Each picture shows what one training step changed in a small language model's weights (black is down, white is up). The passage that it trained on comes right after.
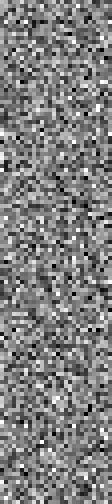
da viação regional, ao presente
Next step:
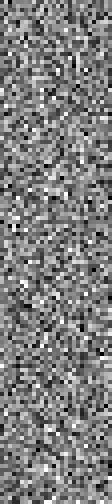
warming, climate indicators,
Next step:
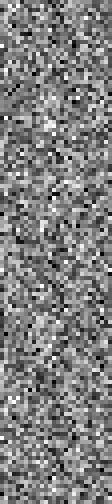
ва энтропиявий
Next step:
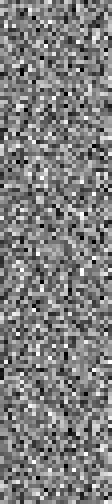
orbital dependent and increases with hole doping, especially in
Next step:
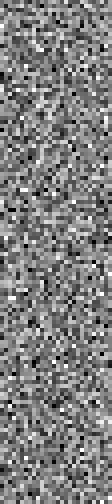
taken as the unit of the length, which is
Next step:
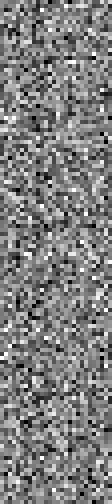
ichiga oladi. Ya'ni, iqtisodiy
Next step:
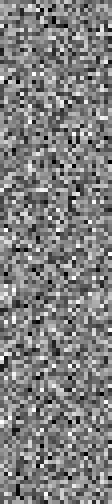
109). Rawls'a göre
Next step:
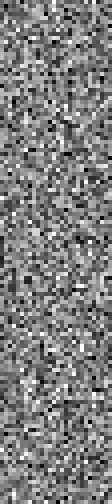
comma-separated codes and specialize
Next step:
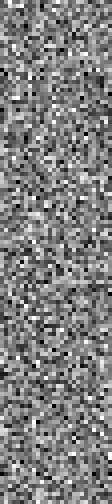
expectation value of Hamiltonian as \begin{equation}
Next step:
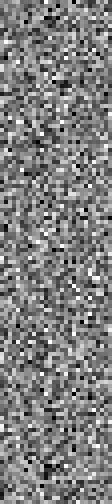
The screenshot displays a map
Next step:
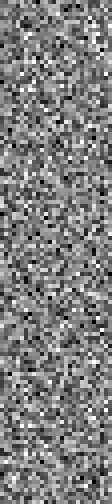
we establish the uniqueness result presented in Theorem
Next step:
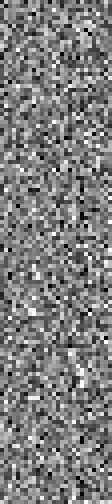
de actos, entre el loco andante y
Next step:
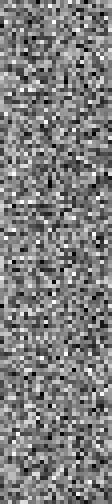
We will resolve this issue by considering an
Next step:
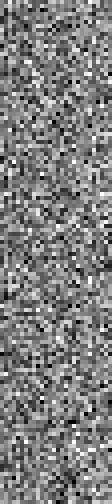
generally not reduced to a point. Thus it is interesting
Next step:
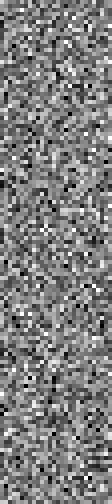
trivialization \re{trivial}, we obtain a
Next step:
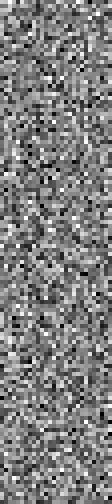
expansion formula is still valid even if we remove the
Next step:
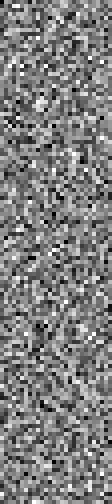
case, the slow-roll indices as functions of
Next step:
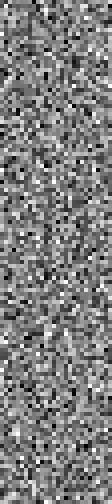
for \enquote{as-grown}
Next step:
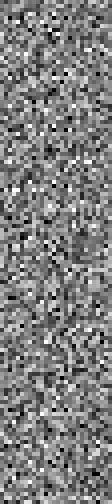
over welke onderwerpen in feite
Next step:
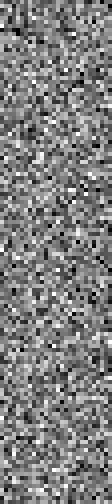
investigation of other correlated heavy tailed
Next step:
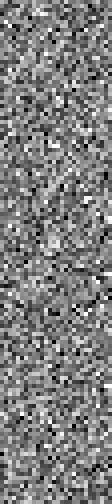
this {\it Letter} is applicable to
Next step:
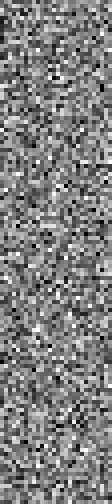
of the moduli space $a^i,
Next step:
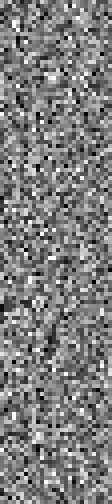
spin--symmetric group $\widetilde S(n)$
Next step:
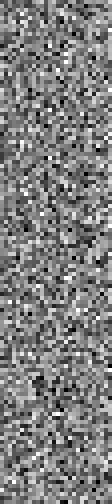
le spin $S$ poss\`ede
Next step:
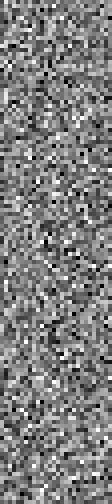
next section. \subsection{Hydrostatic
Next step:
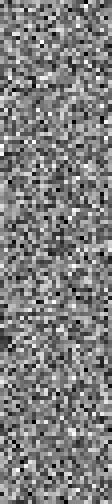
events in the highest magnitude (and redshift)
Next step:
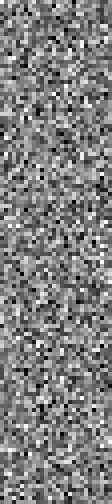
single layer MXenes can be written by
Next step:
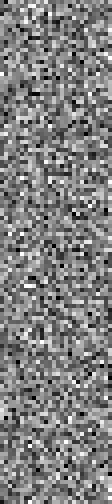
adulto a velhice, ou
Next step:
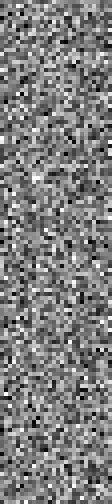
perpendicular from the AC side
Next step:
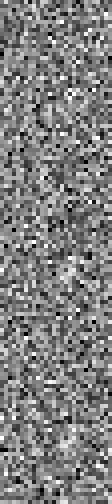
the bulk viscosity identifies the
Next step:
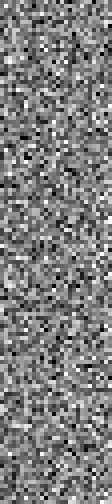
example are only stated, not solved.
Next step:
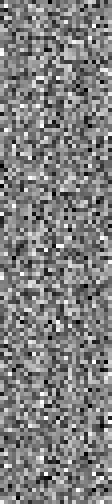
V.º B.º EL
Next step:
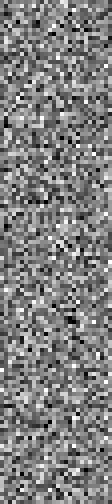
solutions with the ages 1.5, 2,
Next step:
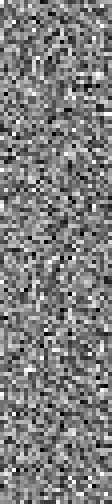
indicates intermixing after annealing at
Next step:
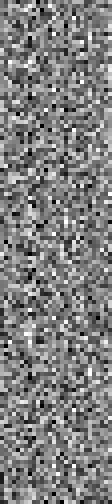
\right) \ea \eeq with
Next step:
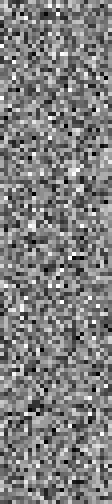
Brenner in \cite{1} from the
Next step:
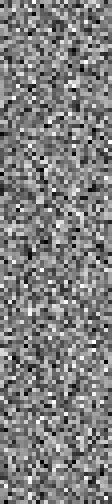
strongly synchronizing subshift $X$ is the
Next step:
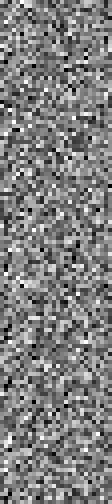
na exploração ou iniciar nova
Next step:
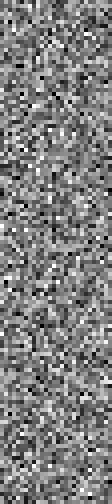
школы №1 по улице
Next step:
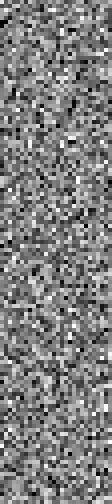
{\it Bottom row\/}: AIA images
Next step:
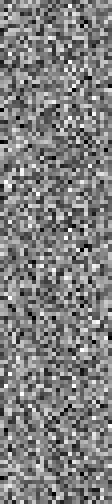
profesionálna seberealizácia do
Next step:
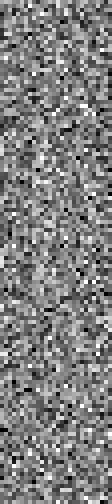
that addresses nanoparticle-driven
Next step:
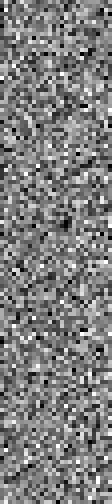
Saunders% \thanks{Department of Management
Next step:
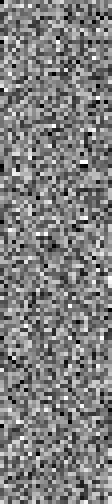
contrast, \ai{} responses show a significantly higher
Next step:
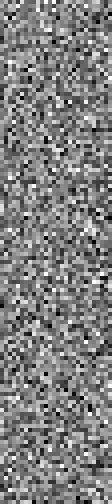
is a finite number of terms for each power of
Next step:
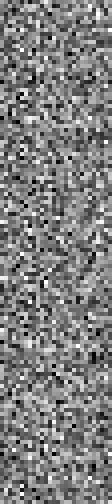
Алишер Навоий,
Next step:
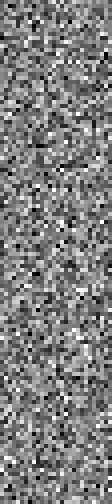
ideals, multidimensional Young tableaux;
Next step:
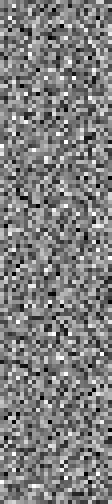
paytida bir soatlik vaqt
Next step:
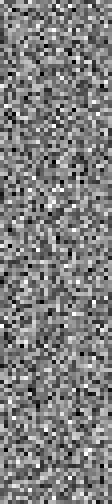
older adults: You’ve still
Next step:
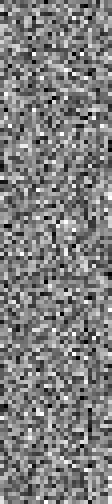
\log \M\left( 2\gl
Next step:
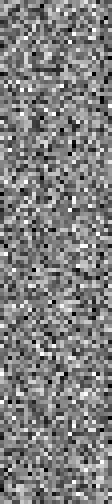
we construct its binary {\it assignment tree}.
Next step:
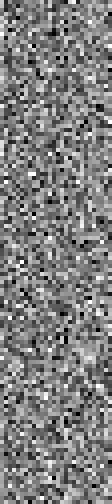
(СП). Сутність СП
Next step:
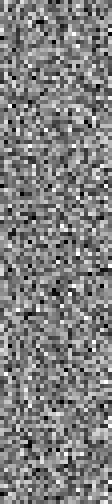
are well under way. This research demonstrates, in
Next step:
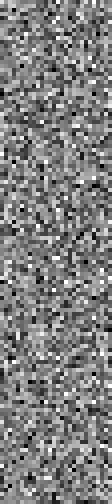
single sample data. Once the PINN is
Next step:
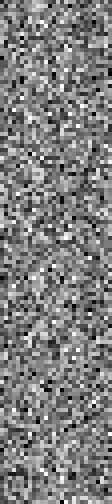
other ATLAS searches). The main results
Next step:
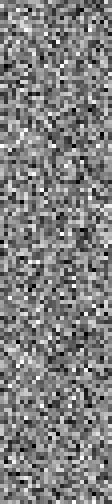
Uzun bilan birlashadi.
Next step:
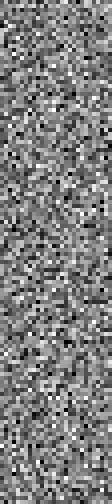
computation module for the CPU, the application of
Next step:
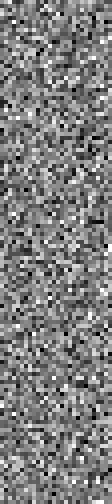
but rather $\bar g_{\rm S}$, the
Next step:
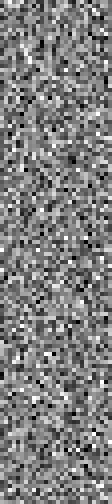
optical depth depends on the level populations which in turn
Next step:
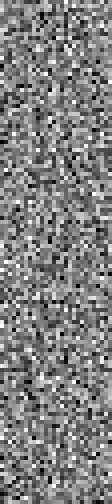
field by considering $X(x)=\frac{d
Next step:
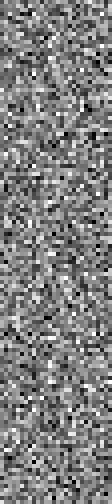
If $\theta=\theta_idx^i$,
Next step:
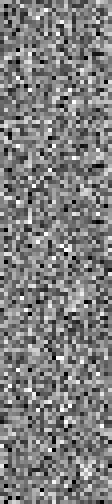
map $$\sigma:L(R)\ot
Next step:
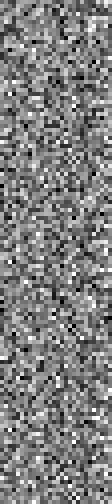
D. ve Mercan, N.
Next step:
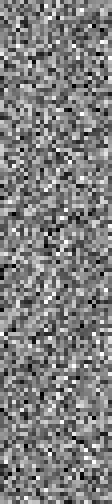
magnification SEM images of the corroded regions
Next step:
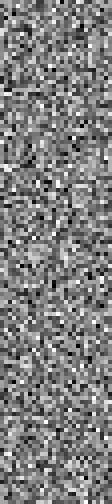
and $\chi_1^0$ has a relevant
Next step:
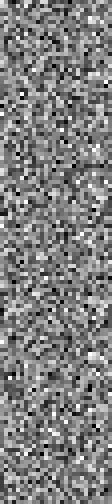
И. Н. МЕРЫ ПО
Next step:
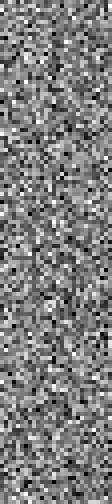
\eqref{int}. Then, the following results
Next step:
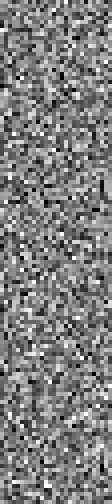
in $\h$ and then the torsion
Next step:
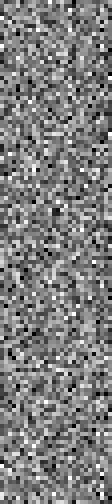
the transition is hardly a sharp phase transition but a
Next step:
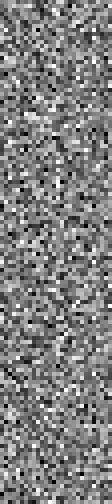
gas pressure are necessary in order to study some possible effect
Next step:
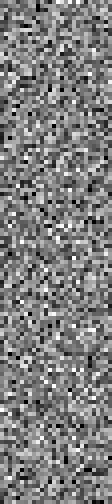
example $X=\ell_1$ and
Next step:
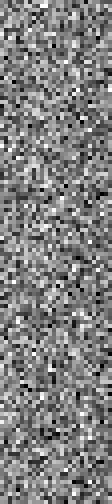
шунингдек алоҳида
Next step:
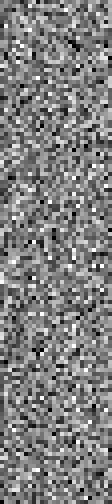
to~$f$, we know that \beq
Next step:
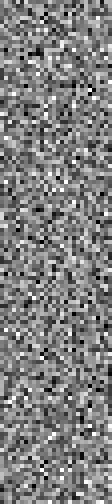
relativa a competenze chiave per
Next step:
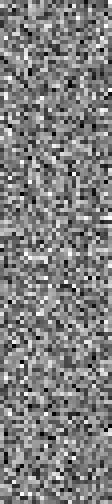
between bums to be 0.4 nm,
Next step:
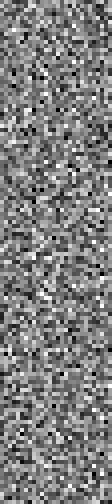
as explained below. The present implementation of
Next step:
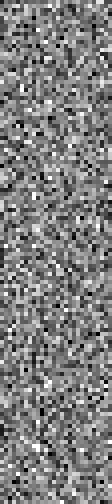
of electrons per unit volume. Taking into account that
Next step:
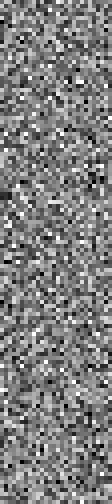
and $\ell$ roots $r_1,
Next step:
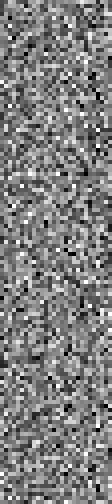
(\e^\delta, g^\delta ,
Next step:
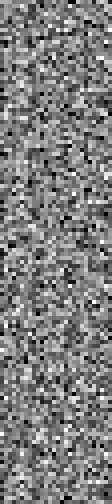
ADABIYOTLAR: 1.
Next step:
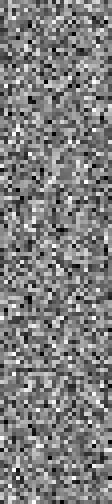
It is clear that the method of quasi-optimal
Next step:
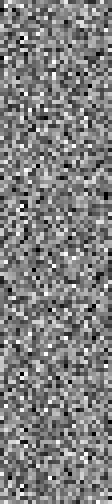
Михайлович, доктор
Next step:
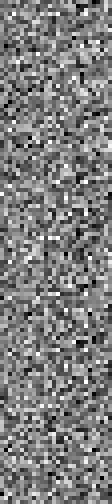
de serviços para determinada parcela
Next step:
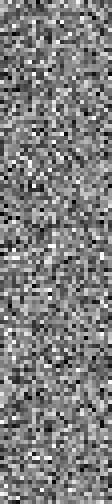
class group $C(R)$. For every
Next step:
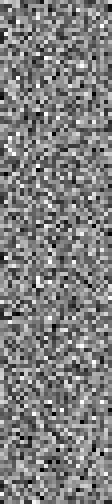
the stacky approach to differential cohomology operations. This
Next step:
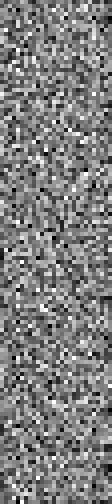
the cost of increased complexity and required computational
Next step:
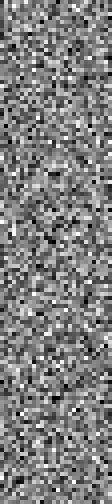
observe non-classical photon statistics.
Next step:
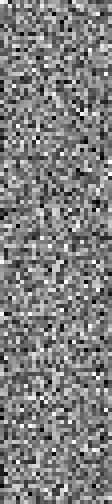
we get the famous formula for the number of
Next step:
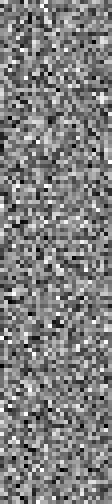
$\mathcal{A}$. One of the principal aims
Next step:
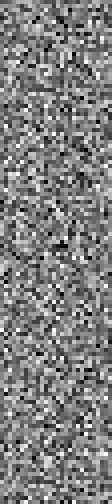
a ações diretas ou indiretas contra
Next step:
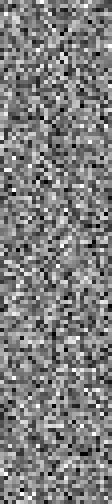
exponent, $\eta_{ICM}=1$ and
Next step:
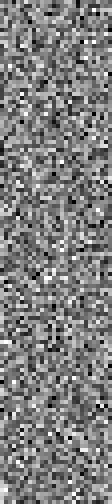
the victim's system. *B.
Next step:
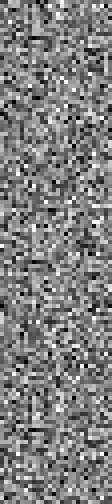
Another well-studied source of
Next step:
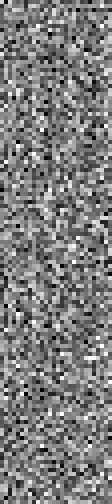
showed that if sufficiently many Woodin
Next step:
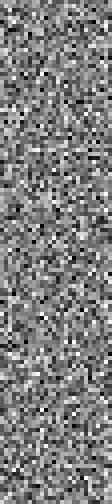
kebijaksanaan. Asumsi
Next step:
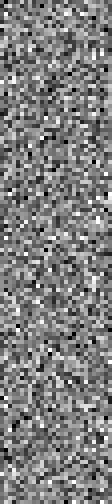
va ularni qo'llab-quvvatlash
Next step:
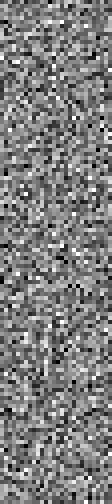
every step. So if $e_1$ is
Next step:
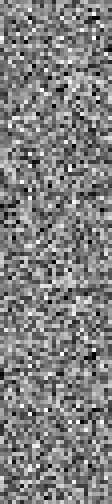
the definition of dilitation before any modeling assumptions are
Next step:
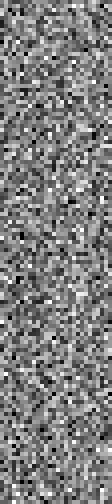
scale of Banach spaces. Now we rewrite
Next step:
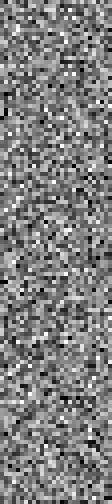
c_0 L \vec{g}, \qquad
